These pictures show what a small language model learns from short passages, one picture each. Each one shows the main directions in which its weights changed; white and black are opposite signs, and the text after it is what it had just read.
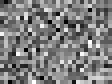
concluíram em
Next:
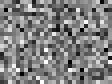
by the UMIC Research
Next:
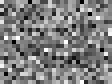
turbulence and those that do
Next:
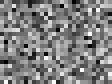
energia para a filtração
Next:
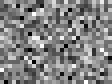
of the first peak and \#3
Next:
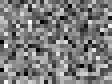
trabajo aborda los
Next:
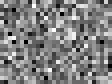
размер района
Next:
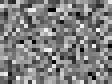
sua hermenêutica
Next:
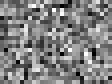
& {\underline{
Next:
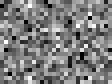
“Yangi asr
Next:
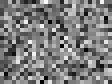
scintillator in the definition
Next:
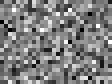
uzoq masofali
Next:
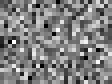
take out analytically the contribution
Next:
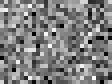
time residuals. The
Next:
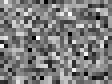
sacrificios, a
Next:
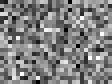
origin $r=0$ of
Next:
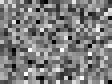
is an exponential improvement
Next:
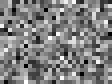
протеина C,
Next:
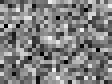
These estimates are then combined to
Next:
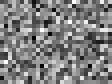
ownership of
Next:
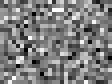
its temperature and relatively weakly on
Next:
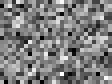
the nucleon form factors,
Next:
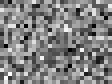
support from the NSF under
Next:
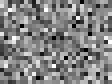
Муродов З.
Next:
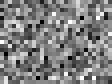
Some of these shaping
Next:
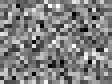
citan una afirmación
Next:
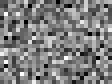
\end{equation} The integral
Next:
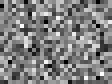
synthesizer takes
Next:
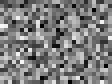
the self-constraint
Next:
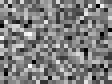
which he curated. The
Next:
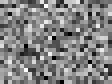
століття бали
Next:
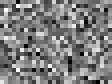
gratuitamente todos os
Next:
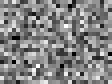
decrease ordering, as shown in
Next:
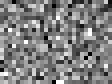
birinchi choragiga
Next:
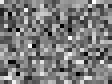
presentación de la información se
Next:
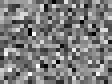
a maximum. However, the most
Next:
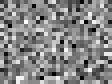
et des vols réels?
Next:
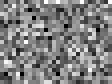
natural sciences:\\
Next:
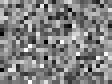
that the intensity profile of the
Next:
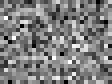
às características do
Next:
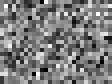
gravidez? Tem
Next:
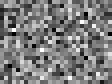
general found to be smaller than
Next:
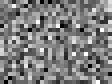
o IPVA sobre
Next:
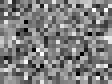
to the observable \[
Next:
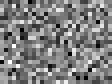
parte mais utilizada, pois
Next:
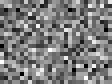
along with a rotating bias
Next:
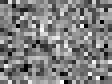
of restricting travel,
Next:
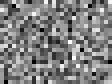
tot slechte en
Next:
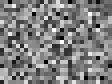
heuristically be related to the
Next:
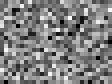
teaching staff assigned
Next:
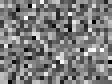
when no new CO molecules
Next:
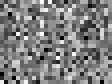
declarar la nulidad de
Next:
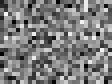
\end{eqnarray} We note
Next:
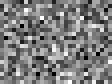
course our ultimate
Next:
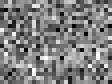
discussed in [3]. The
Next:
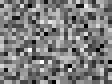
with the vectorial conservation
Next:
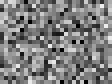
Task 2 (duration
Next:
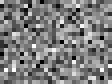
ajratilishida va
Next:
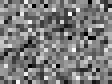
be done with any accuracy (which
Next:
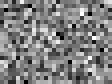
symmetric neutral reflecting star
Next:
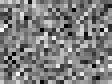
will help improve the
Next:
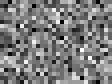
before having access to
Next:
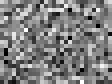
the rights that require the
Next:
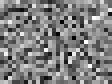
spectral index hardened
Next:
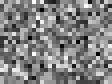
alohida harakat
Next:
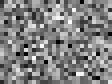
was checked for its
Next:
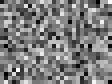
dot spin $\bm S$ is
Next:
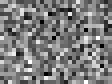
identify the dominant terms and
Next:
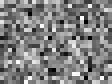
розриву, який
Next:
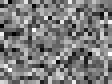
Saparbaev 480
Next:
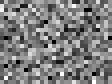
kasbiy sifatini
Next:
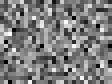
Waldst. et
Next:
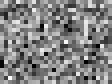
eng qimmatli
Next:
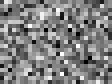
pieces but sometimes
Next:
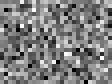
bir nechta salbiy
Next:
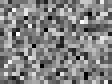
of an error, a measurement
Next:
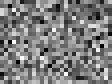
tez-tez rast
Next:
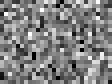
shuni alohida
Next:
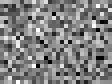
a {\it moving
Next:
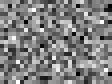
EAI-based approaches for
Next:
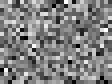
in ihrem Browser
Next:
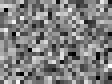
Honolulu, HI
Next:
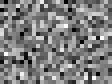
the identified $\tau$ has
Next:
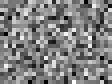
Indeed, one of the main
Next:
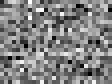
социальных сетях
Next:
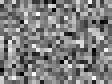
entitled "The Space
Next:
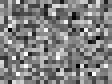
να μειωθεί ο
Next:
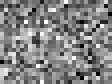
derivative \begin{gather}
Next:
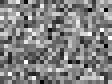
является основной
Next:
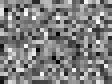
in profondità la
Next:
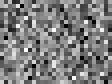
indicated in the images.
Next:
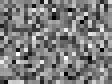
as a foundation for obtaining the
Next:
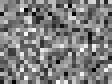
- Gemeinsame
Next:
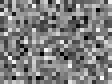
fluorescence in this
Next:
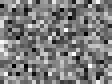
assuming $X = \left<
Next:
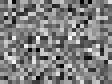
and only if it satisfies the
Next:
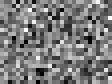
figure set (23 images)
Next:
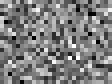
lying or low lying
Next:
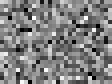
intramolecular energy transfers
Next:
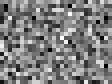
juga merepresentasikan
